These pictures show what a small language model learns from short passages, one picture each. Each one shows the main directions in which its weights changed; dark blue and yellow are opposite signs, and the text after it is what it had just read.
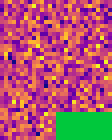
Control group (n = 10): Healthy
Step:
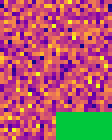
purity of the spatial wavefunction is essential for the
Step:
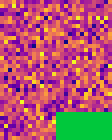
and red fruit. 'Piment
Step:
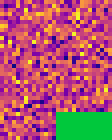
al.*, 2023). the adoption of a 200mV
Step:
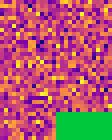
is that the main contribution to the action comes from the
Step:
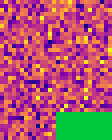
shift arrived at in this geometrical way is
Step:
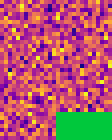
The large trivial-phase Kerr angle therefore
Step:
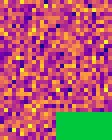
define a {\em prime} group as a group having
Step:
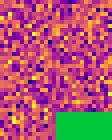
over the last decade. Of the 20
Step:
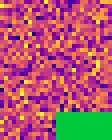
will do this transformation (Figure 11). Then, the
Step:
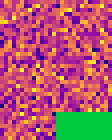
} \ELSE \STATE{$k
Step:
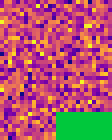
\vee \S^1] \oplus
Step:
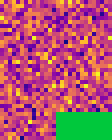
all input data and $V$ is the value matrix
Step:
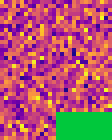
for the value of $c_2$.
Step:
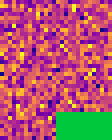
as is the case in Western music of
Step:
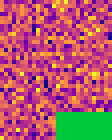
0,1$, and some integer $q \geq
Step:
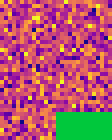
_c (M)$ satisfies the integration axiom,
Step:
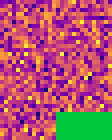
noise have been subtracted) at
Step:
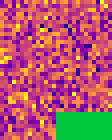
for robust credibility intervals for all parameter estimates.
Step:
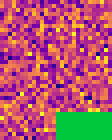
for superconductivity on the La-Ni-O
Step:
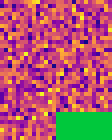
we are not using infrared bands for HST
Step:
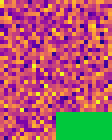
cm in length) from the proximal and
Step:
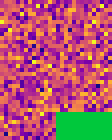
\pm 4.8 \evec \times
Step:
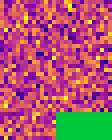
bridging mechanisms in Fig. 3. The diagram
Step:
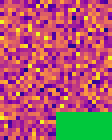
\dots \times E_d$, where
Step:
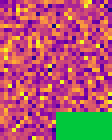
between $\gstate$ and $\notg$
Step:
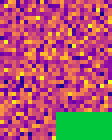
Mutschke, P.: A digital
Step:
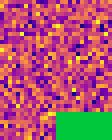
very successful in many applications, including engineering,
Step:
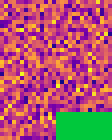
current tracking system as a first-order
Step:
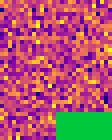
terminals are also based on a 25-kHz
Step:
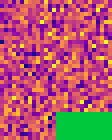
three blue stragglers in question. We can
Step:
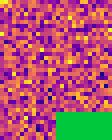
constants and $\alpha+1>\epsilon$, which also
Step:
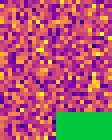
\noindent To obtain the QPI maps used in
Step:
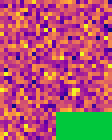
and electricity dispatch cost as well as the
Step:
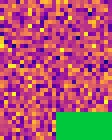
. A lower λ makes the crossover zone
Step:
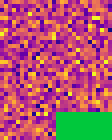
argument $x$ will occur up to and within the
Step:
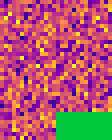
Computing and Information Systems}{Security and
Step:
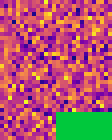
Spectrum of cytological features in
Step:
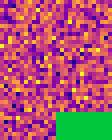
× 1 cm) of the target cut from four
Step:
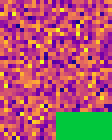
required accuracy. Thus, being the simulation deeply
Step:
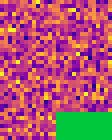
2, \dots, n\}$. Then the pair
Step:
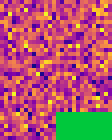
observer through the lens plane back to the source
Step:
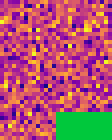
\in \R^n$ with $k
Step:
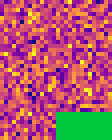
{\it know} $p$. This is supposed
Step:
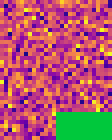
discussion and possible directions for future work. The methods described
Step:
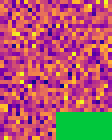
a more comprehensive representation of anomalous patterns,
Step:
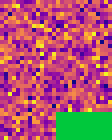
testing was conducted on an Instron Model
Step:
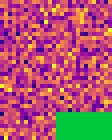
result to similar observations in other rich star clusters.
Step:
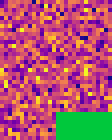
let $[f]_{\mathbf{m}}$ be the
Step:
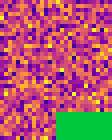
with specific quantum numbers, so-called partial waves denoted
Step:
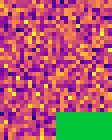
equals $L^{p} (\Omega)$. Moreover,
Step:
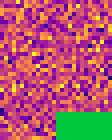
Hip Screw or Proximal
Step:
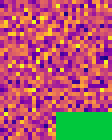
than one specific disorder in a person in a defined
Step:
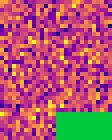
by tables, a table for the degree of
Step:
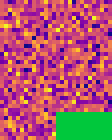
insect bodies and gut contents
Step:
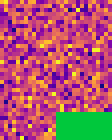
developing countries. The cornerstone of the
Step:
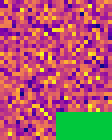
it can be easily verified that Equations
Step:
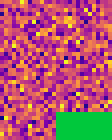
measurements. \begin{figure}[h!]
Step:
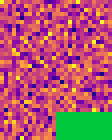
components with respect to the local tetrads at the
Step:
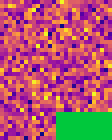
end-users - ✓ Promote
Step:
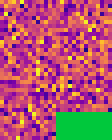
country-specific fixed effects that capture country heterogeneity.
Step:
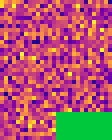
at 5 years. This study concluded that young
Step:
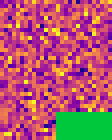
for cities and regions, which want to adopt
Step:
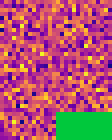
the self is not diminished if the individual
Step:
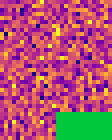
those emitted in the second crystal
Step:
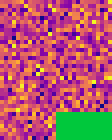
factor. It replaces the Born-level amplitude
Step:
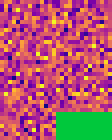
su Industria De Castilla y
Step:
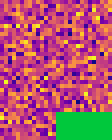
*E. coli* and 3 harbouring
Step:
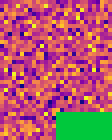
plants, the edge of the field, countryside,
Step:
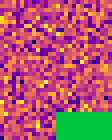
VL of square coordination, although at low magnetic
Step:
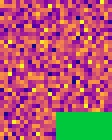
in the basis of $xy$, $yz$
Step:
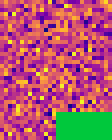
impact downstream model accuracy. We systematically benchmarked
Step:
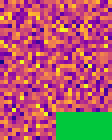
(c) $f$ is not weakly uniformly continuous
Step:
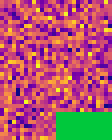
expression of Newtonian theory (\ref{1}). The
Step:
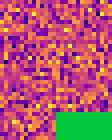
\emph{in-situ} imaging of the
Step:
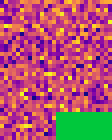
with $1\leq j\leq n$,
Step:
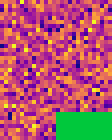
expected if other decay channels of the light Higgs
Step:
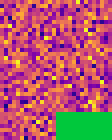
(b): Level diagram of the OMIT.
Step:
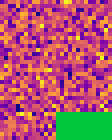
diminished as $\gamma$ increases. This
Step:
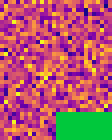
certain constitutive relations are imposed. The energy
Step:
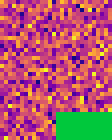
era; as the PBH density scales as
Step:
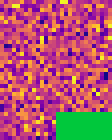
TEM gene was the most prevalent
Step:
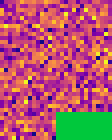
with increasing $\theta$, indicating the competition between the
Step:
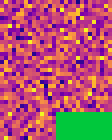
$f(G)$ gravity with non-minimal
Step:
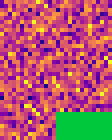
section, we apply the DMFT formalism to the
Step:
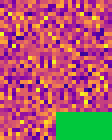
and exclusion criteria. Data were collected in a
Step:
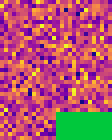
part of an idempotent is either idempotent
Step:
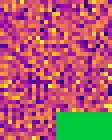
right hyperlink text and placing it correctly are
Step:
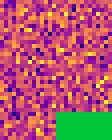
problem of identification of the heat transfer coefficient $\sigma$
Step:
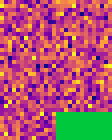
such that for $(M,g(0))$ the
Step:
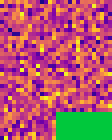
HistopathologyBinay Kumar
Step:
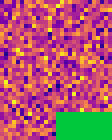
of these two vertices in the ordering of $V$
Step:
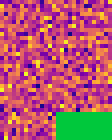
Continuum emission from the extended objects centred on
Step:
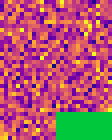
Environmental Health Faculty. The
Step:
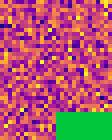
mounted under the sea. These platforms are
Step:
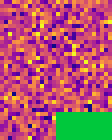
AND DISEASES TO GET
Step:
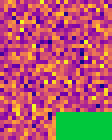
summarized in Table 3: Table 3: Peak
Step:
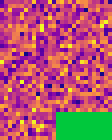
degrees of freedom, which is exactly the redundant
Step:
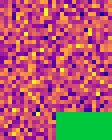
LLMs need distribution strategies that encompass multiple
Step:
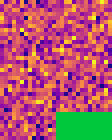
large $1$-drawings in $\Sigma$ that
